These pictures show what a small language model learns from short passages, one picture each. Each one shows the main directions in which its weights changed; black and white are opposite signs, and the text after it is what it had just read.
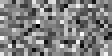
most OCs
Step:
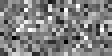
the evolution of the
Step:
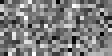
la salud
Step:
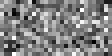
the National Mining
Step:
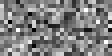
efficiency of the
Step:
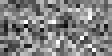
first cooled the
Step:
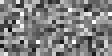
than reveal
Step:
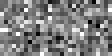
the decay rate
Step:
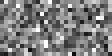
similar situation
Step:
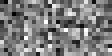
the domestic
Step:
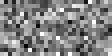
печати –
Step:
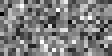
configurations are
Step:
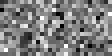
apesar das
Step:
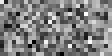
result because
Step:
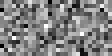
credentials are
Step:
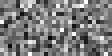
churn enables
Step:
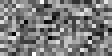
For the case of a
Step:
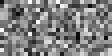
des personnes
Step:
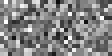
idade traz.
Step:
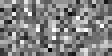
in preparing
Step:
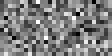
solar age:
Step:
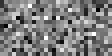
enabling us
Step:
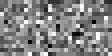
the MLEs
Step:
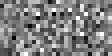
optimal variant
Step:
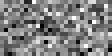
the personality of
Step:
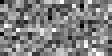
by a factor of
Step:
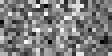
is then carried
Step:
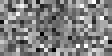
is used for a
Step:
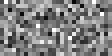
як один
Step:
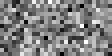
an ISP and
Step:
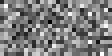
used \eqref{lambda
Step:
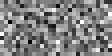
The efficiency and
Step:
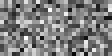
with different boundary
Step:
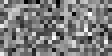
of fetal
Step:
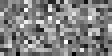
the generalized super
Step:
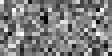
provides more
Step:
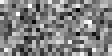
normalar bilan
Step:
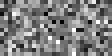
larger than
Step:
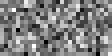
alternative modes
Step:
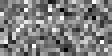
them with the
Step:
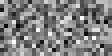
position $x$,
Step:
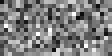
by introducing a
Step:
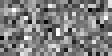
in Ukraine
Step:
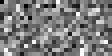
inventions in
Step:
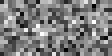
only of strange
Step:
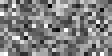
collaboration of
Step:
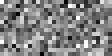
to create a
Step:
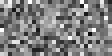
and makes
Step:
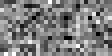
response that is
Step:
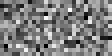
CKD stage
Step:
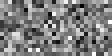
uniform probability
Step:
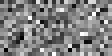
languages such
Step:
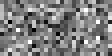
efficiency and
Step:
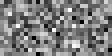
RV: Rio
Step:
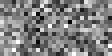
periods of
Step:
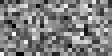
wall, the density
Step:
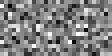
que demuestra
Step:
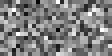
judeus por
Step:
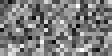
generation as a
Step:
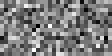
compared to
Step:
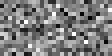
The same distribution, with
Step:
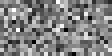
(mas) can
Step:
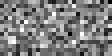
The previous
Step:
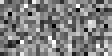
was analysed
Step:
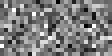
una reflexión
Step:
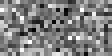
ook de naam
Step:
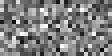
bir gavhari
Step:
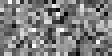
pre sociálnu
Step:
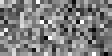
for both magnetic field
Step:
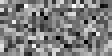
is substantiated
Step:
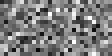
e terceira
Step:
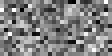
make up each
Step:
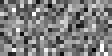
individual particles
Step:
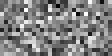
the production and use
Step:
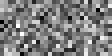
decide how
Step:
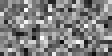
the DKE,
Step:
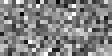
to analog and
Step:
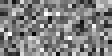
seen at both these
